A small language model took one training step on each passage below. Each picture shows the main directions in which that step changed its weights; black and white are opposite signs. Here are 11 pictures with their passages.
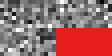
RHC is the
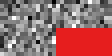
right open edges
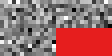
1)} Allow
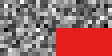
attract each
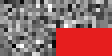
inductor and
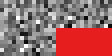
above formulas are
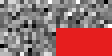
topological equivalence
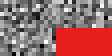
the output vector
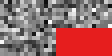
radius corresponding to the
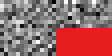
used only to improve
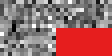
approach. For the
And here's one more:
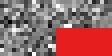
to scan
